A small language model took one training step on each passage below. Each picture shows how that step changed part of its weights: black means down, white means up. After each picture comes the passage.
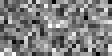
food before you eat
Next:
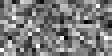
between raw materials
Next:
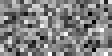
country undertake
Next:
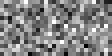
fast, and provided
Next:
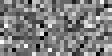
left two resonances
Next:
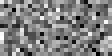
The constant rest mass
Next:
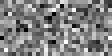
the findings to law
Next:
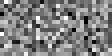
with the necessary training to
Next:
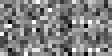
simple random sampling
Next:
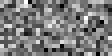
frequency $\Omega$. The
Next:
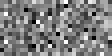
search was conducted through multiple
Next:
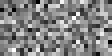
and researches have
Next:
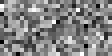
placentas were
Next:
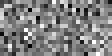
aircraft or
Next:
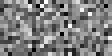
study the quality indicators
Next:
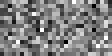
basis of nanograting
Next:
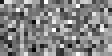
for piano
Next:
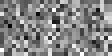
crucial to address
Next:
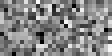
presence of crystalline
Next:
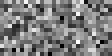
transition frequency (Fig.
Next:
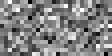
acute low back pain
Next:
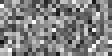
may reflect on his
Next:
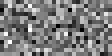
had a mass of
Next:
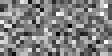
analysis, we do not
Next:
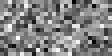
Review Board
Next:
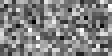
portion while communication
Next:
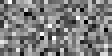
commercial coherent
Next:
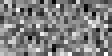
a software or hardware
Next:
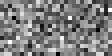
ID. In the
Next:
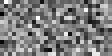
with a minimum at
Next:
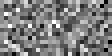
Still, experiments show
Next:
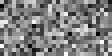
of Public
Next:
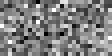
the ACGLE
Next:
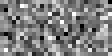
raises hope towards
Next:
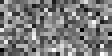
of several controller functions
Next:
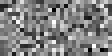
principle lies in
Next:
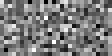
the National Natural
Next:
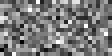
is specified, it
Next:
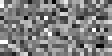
National University,
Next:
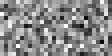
nature and society. They
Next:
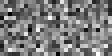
– a decrease.
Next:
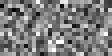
the observed one,
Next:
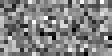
curved vacuum)
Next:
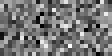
not impact the results of
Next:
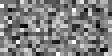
figure we see how those
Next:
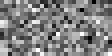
allowing an automated
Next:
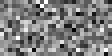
our primary study area,
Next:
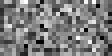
operation that gives the
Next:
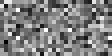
the sample caused by
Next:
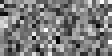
give another reason for
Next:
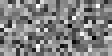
for Mrk 3
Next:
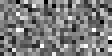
$\kappa$ is approximately
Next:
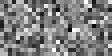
full immunity to
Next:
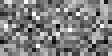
together with the potential
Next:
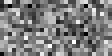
samples. Upon
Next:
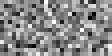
walls made from
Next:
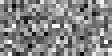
African economic
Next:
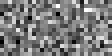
Yasar can be
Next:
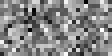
treatment modalities,
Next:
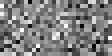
To judge the
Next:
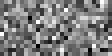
text in the case
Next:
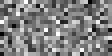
evaluate the binding
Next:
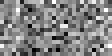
simple cubic
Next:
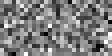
driven vortex
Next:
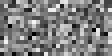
the CMB,
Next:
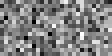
success level. T2
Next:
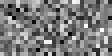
is denoted as
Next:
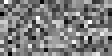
with similar environmental
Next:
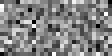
identical to our
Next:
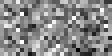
and academic
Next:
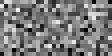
the people. The
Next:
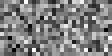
behavior to be expected of
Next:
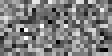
retrieval at
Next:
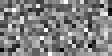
captures texture
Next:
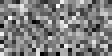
and CO concentration. The
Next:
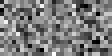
students that they should not
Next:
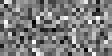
in a far more
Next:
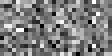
rules is based on
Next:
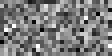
with lower normalisations
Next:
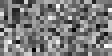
to the same total
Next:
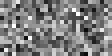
- Stability selection for
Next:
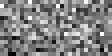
the latter option because
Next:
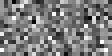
was distilled off
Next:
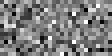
on this cost, instead
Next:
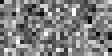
that charged graphene
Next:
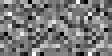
A image data measured
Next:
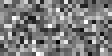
flow of a spin
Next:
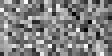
slide image.
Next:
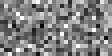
doping of
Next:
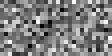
A to Z:
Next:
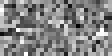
constantly evolving
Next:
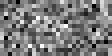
contrast, the small area
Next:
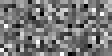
discrepancy between the
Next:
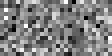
upper molars In
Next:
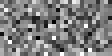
is then expressed through
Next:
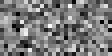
received materials from
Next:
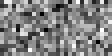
1 briefly
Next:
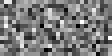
vertically below the
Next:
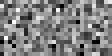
relations that are distributed
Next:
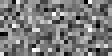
The second category studied
